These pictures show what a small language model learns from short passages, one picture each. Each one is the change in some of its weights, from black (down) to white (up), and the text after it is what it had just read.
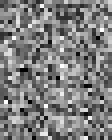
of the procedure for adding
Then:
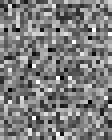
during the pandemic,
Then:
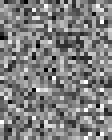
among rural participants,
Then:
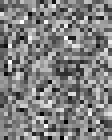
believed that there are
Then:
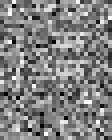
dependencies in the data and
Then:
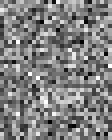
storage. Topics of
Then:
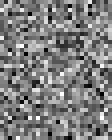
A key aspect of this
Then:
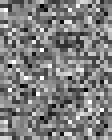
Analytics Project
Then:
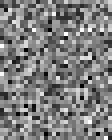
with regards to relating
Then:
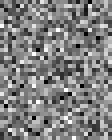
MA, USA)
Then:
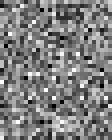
for a boundedly
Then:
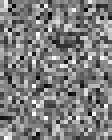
desire for safe,
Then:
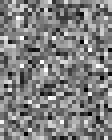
clear set of tools as a
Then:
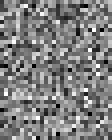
performance and meat characteristics of
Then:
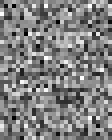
persons, objects)
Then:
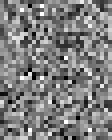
key adaptation platforms and
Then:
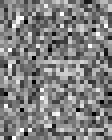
mycologists because of
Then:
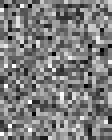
is zero order with respect
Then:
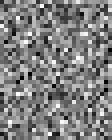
and fall in the same
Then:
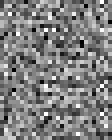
Table 2. Table 2:
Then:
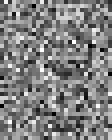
optimum properties were shown at
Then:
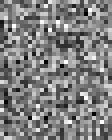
low pressure, easily
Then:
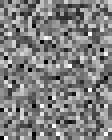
country music’s
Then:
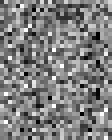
design of accessible model-
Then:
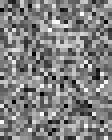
diverse denominations
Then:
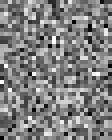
monetary income comes
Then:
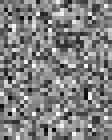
gene, had long leaf
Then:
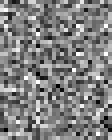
albeit less marked
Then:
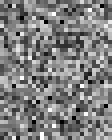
further describe the traits
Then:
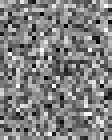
intent of others.
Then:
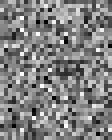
The authors declare no
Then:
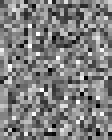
semantic content emphasized)
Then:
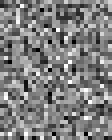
in finding unbiased
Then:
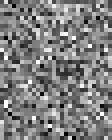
this premise, the
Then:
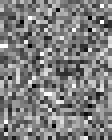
of the strand is
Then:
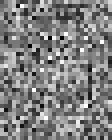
research papers, for
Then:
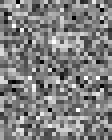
contexts privately as
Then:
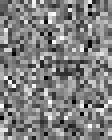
A.; Thiel,
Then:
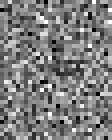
fast and comprehensible solution
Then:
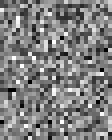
was for collection of information on
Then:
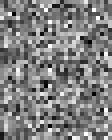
a regression coefficient value of
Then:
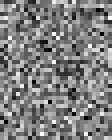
without unwrapping the
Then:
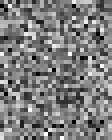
sometimes restricted to
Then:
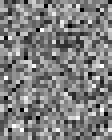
be planned to
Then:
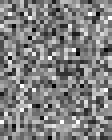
various motifs have their
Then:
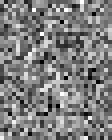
of the husking index
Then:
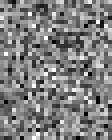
returned an r² equal
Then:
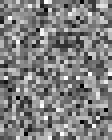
type: pitch and
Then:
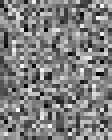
For mobilities to become
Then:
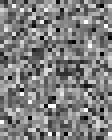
of fiscal policy measures
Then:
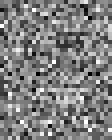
allowing to reduce costs and
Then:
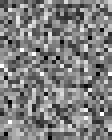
of them perform social functions by
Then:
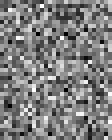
of emissions, fuel
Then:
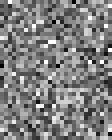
brake pads
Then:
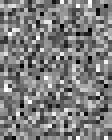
benzoate. The
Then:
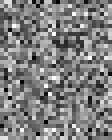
after wake up:
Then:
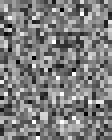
and retrieves the first
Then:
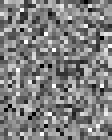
on information propagation.
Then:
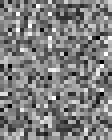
those who suffer it.
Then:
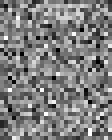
are constantly refined.
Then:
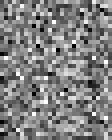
diagnosis and treatment of
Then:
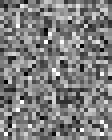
to expand its capacity to
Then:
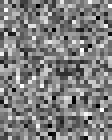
of the Robert
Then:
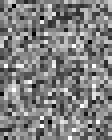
& methods:** the present
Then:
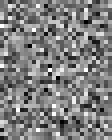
higher the MOS
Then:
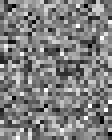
it is advisable to
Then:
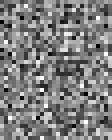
19] and, not
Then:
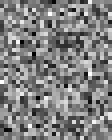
targets (red) shown
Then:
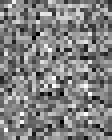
effects of patients on transmission
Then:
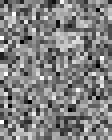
The butt log is section
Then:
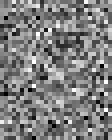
social, emotional and academic
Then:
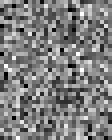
universities (although
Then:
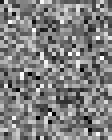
this paper finds that due
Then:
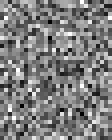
a gift sample from
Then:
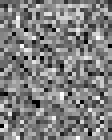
were limited to their own
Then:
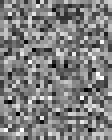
2013). Therefore, this study
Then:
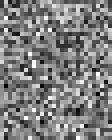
this case will be the
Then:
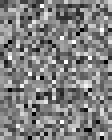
of such data acquisition
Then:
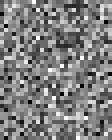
Guardian is
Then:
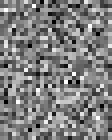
serious threat that may affect
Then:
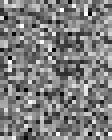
frequently than smaller
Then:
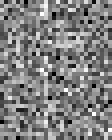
increased participant involvement.
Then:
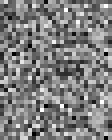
cooling and safety systems
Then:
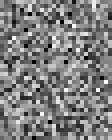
cationic coordination
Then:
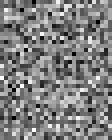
IV, we choose
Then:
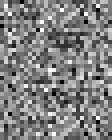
same line, Khan
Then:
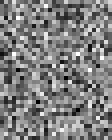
chemistry due to
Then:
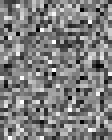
be defined [8]. For
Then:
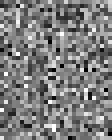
in large scale due to its
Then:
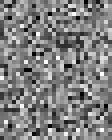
water quality and noise quality
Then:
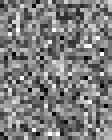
with the experimental data.
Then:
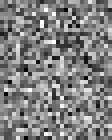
with that which has been observed
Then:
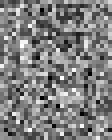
the Faculty of
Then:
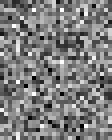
in real time to improve the
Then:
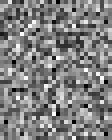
with ovarian
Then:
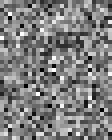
pipelines to connect
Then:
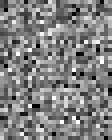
These policies can affect various aspects
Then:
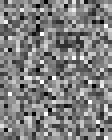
of toxicity by
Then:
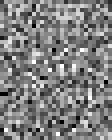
algorithms and electronics
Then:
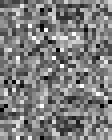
the training set population.
